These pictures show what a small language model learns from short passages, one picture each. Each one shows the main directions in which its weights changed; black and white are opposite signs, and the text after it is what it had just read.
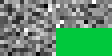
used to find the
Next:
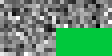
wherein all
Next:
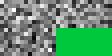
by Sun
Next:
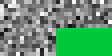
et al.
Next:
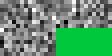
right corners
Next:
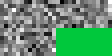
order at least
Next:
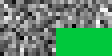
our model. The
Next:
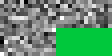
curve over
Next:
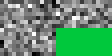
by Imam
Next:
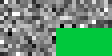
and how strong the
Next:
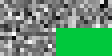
the real time at
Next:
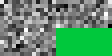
per unit
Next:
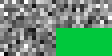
methods as a
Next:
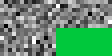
linearized equation
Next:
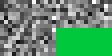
lack of
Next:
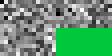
for typical
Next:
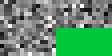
$A$ is
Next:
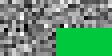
. \quad
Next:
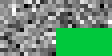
Yes No
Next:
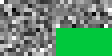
are coordinates
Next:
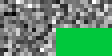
speed of
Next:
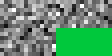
by ordering
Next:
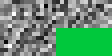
effects of
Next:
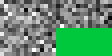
smaller when the
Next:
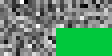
To prove that
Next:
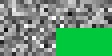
K, was
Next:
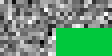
mean social.
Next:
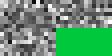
changes from
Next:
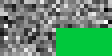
distributions from the
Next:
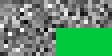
the developmental
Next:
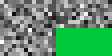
the datasets
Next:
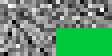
across the
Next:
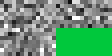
If with different model
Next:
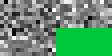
and light
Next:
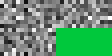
with $\b
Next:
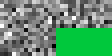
something very
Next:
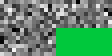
to improve
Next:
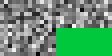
is given as
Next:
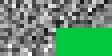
field of interest
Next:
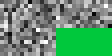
replicate is
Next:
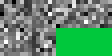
time and improving
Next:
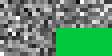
identify the
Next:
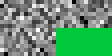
as part of the
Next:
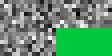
can assume that
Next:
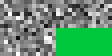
the typical
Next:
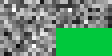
One may now
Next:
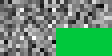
of the parts
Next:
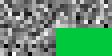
the problem of
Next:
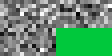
scattering matrix
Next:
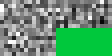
2 et de
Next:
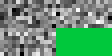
well. Not
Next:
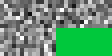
the present paper.
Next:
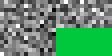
identifying a
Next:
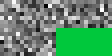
want to
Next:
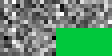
reflection formula
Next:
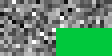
sums have been
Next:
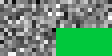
important parcel
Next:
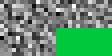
a reduced
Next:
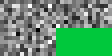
to seven
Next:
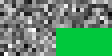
time as a
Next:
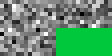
Effect of
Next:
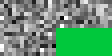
has a simple
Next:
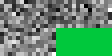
We take
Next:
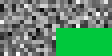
2 contains all
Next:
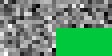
$t$ is
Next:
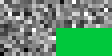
the enhanced
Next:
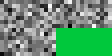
to allow the control
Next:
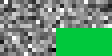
and three other
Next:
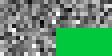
grain size.
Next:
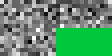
characterized by the
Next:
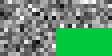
relate integrals
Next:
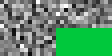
a sequence of
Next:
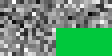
sums. Section
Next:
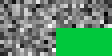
$Y$ which
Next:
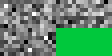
trends were
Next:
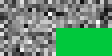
showed moderate
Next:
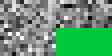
The set of equations
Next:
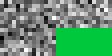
S_0 and
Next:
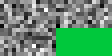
a group of parameters
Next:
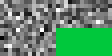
the heart of
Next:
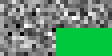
the recently
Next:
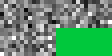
$y \in
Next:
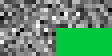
this work simple
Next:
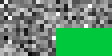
for times
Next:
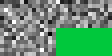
new trade
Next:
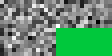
as fixed and are
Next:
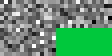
and $\Delta
